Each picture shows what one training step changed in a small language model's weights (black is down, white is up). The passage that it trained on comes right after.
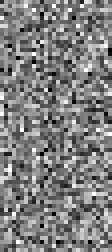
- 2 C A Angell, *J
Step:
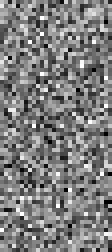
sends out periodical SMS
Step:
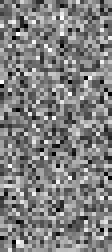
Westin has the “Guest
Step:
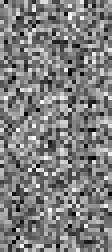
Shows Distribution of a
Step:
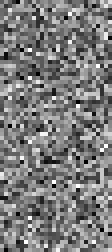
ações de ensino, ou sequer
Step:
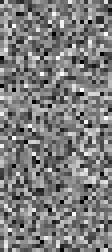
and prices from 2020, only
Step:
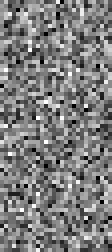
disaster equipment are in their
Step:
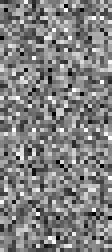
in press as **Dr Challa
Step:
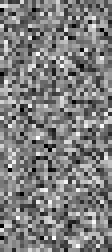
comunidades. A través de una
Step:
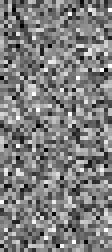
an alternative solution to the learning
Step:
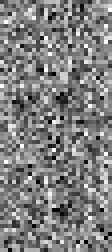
de una cadena. d.-
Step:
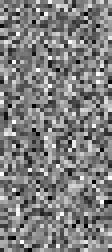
violation of Article 14
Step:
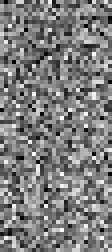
threshold, and then obtain the corresponding
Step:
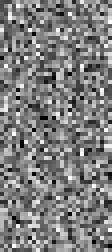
\end{itemize} Our results show it
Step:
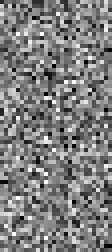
Daniel SJ, Dolev Y,
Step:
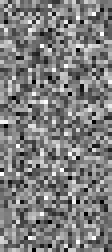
negative consequences. As a result
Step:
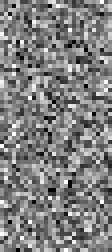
e tomada de decisão.
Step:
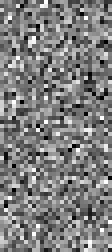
by H-burning in the core
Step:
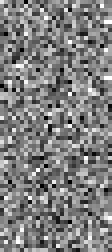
number that is divisible by 3,
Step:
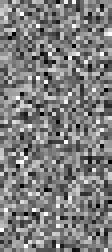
different for different extraction methods. In a
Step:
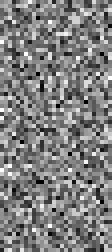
best possible solutions to improve the
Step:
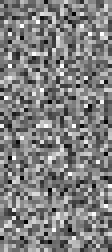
keyif, kahve. Yapı
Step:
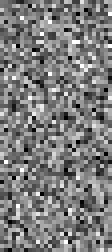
close to $-\piup$ down
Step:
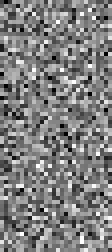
accountant Corruptie
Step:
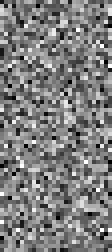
this plot, the dwarf
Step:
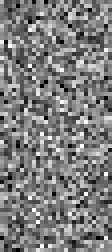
Single nucleotide
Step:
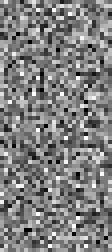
probing a larger volume, which
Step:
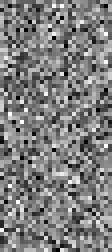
para evacuações e transporte de
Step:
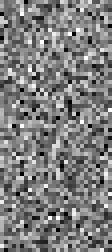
dot (QD)-cavity
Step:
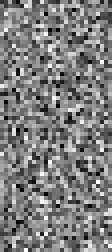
$\Psi$ in each equivalent
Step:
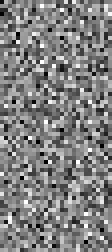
practical use of lawsuits as
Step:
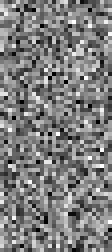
in a convective ASL flow,
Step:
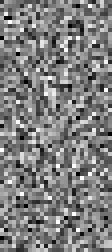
spinel type tetragonal
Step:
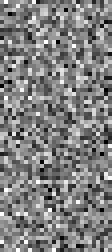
the Department of Food
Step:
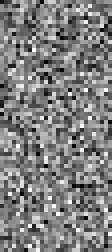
S. A. **A insubordinação
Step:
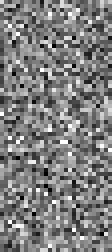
emergency mitigation strategies.
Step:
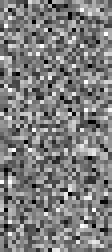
suelo, productos con precios
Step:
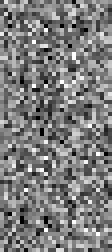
NMR Lucas Löser,
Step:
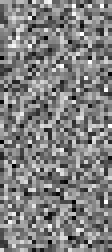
yuqori bo'ladi.
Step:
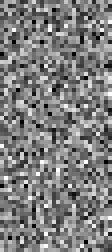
estructura de dominación de
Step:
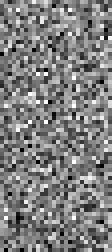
shaded region. (b) Power
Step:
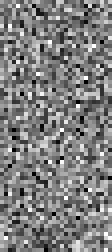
aim to understand how ID and
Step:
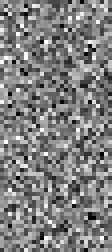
получить доступ к
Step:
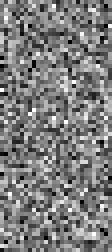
quase nada restou, e
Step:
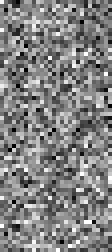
линии становления
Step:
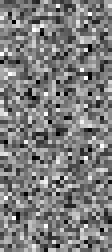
before this novel was completed, with the
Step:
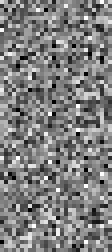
a collaborative activity of all
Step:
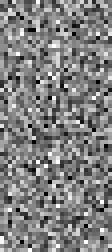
simulate the conditions of the observations.
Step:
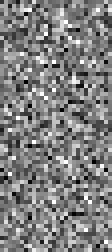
Bu pechning futerovkasi
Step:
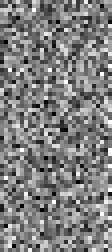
of two quantum numbers characterizing
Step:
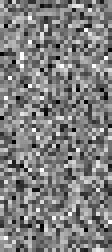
spectra. The bottom panel
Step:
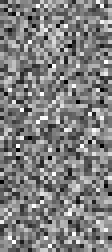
omillarning alohida
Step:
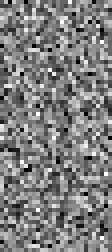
value of the sum, so the value of the
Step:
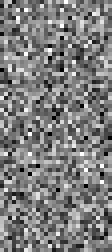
the components of serum lipid profile
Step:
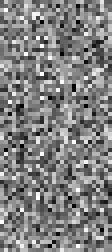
library where the author was
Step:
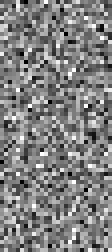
kepada masyarakat pada
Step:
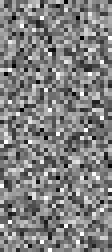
energy, as estimated from the onset of
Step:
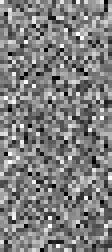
doping density of $p_0
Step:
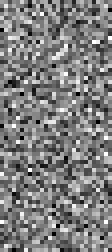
four separate circuit
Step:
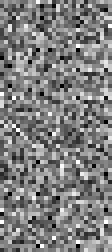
authors affirm that they have no
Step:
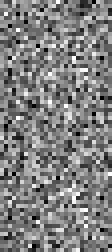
its lattice during surface treatments
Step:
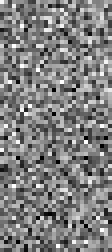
ratio of Zn(II) or
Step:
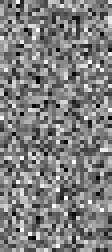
of the observed trends (Figs.
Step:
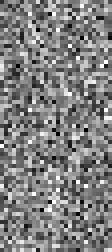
extensive degradation of
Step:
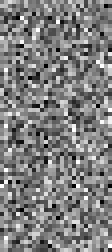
of the nonzero energy distribution from our
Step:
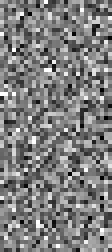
is the sub-field of computational
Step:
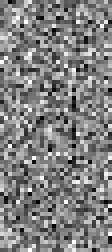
проявляется в том,
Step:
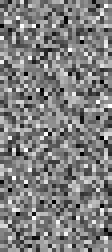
[3] Current address:
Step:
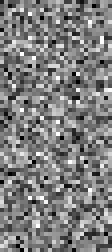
THGEM the reader is
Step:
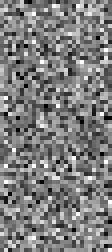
$\phi$ and $\theta$. Second,
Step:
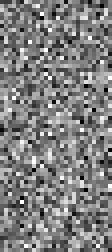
Introducción El 20 de
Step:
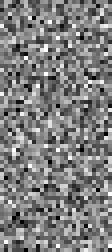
of the species adaptability to
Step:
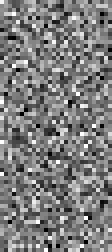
microlensing to be constrained.
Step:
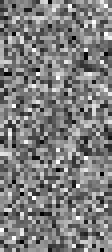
measure the amount of knowledge, or
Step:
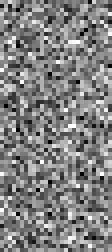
arzon va ishonchli
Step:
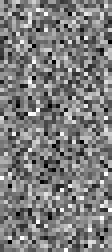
we can disentangle gravity from
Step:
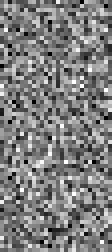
esetben javasolt,
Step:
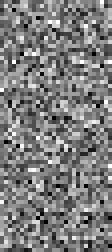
in 2017-18. This is the highest
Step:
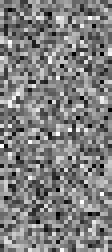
followed, starting from the variables such
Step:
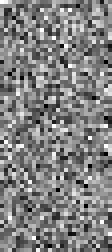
challenge of translating policy
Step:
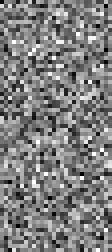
2021 Samán Chingay,
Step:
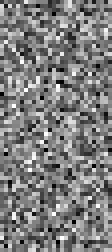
& PETER, Paul,
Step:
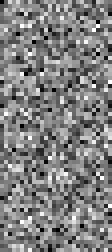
тваринництва та
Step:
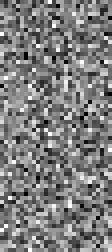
stress, r_{ij} , and an
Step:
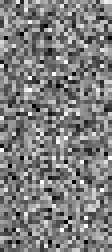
concepts and allows all
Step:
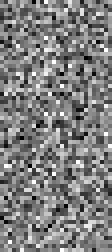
Machuca y José María
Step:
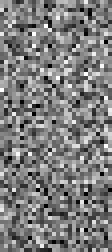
in rural areas. There was a
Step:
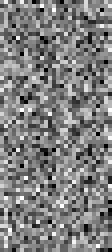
расхода и входного
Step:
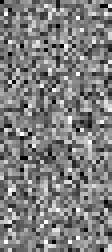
that transport service providers respond
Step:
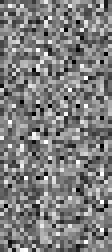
have been available on them. The
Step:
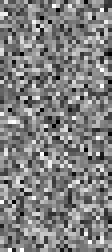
assume the effective Planck constant
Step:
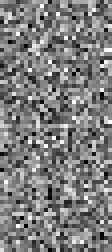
Department of Fisheries and
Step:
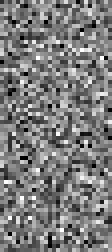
1000-fold), while observed
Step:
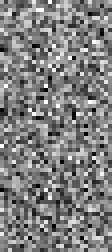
labor productivity, export
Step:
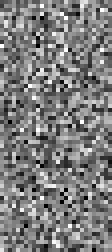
$T_c$ and admits for
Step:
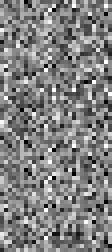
ПРИ МИОПИИ
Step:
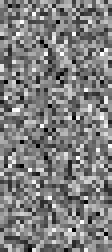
Solr stop command. ```
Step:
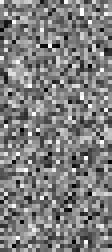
are supposititious and false;
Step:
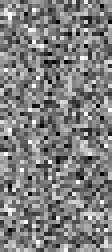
of research. For example, it is
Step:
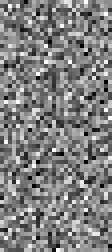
takes 5 and 7 seconds,
